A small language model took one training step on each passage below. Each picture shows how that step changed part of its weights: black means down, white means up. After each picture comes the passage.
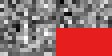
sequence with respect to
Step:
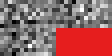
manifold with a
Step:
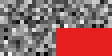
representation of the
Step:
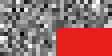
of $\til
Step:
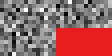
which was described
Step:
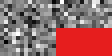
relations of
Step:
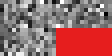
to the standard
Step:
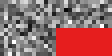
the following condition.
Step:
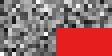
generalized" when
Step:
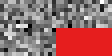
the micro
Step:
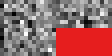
rise to
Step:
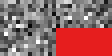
the Ricci
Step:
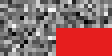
accuracy of
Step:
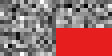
$ Now,
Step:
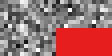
the converse is
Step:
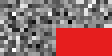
See Figure
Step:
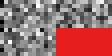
and in infinite
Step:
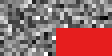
follows. For
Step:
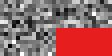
dimension $d$
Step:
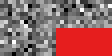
give a
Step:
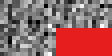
exposed in
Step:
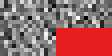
\noindent If
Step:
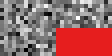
a 3-algebra
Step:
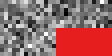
the mapping
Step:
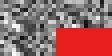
the body
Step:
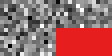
points in $
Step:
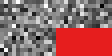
flows are
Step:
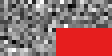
of the symmetric
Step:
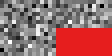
uses in an
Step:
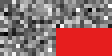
norm restrictions).
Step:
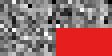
Our assumption
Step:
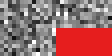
function defined in such
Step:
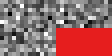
reproduction is
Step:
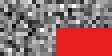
that, since
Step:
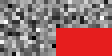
generated as a
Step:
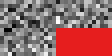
addition, we
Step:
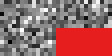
of agent
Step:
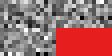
the same for the
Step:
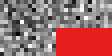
measure with compact
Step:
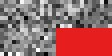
for the following
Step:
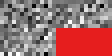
uses the
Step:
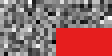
the Reynolds
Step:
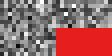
of critical
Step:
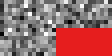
fails to
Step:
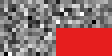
points, the following
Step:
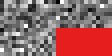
to hold,
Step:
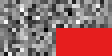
case, the
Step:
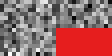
and the way to
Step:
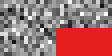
Owen used
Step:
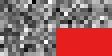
will be clear
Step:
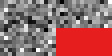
solve this problem
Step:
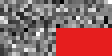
property of these
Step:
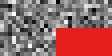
{\rm We have
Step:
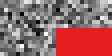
one can be
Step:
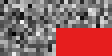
into consideration of
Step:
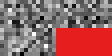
) \subset
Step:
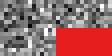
prime different from
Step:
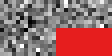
exactly. The
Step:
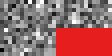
of radius
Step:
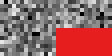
\dots ]
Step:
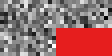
we use that on
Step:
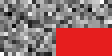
that the initial and
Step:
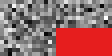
similar analysis
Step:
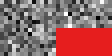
pair of localized
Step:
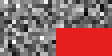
The history
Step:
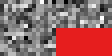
total number of
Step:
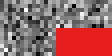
allows the
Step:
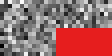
\R$ that
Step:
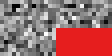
Suppose that
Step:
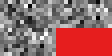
also implies that
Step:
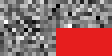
linearized problem
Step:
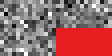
surface of
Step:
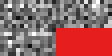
of discrete-time
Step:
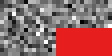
The construction of
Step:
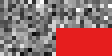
of the proof).
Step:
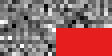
through these
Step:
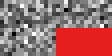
in distribution.
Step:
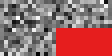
homology and the
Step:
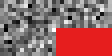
out by this
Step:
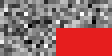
integral representations
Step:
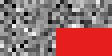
the curvilinear
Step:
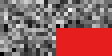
the following diagram
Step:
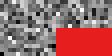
the definitions
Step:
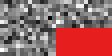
introduction section,
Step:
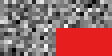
$\{W \subseteq
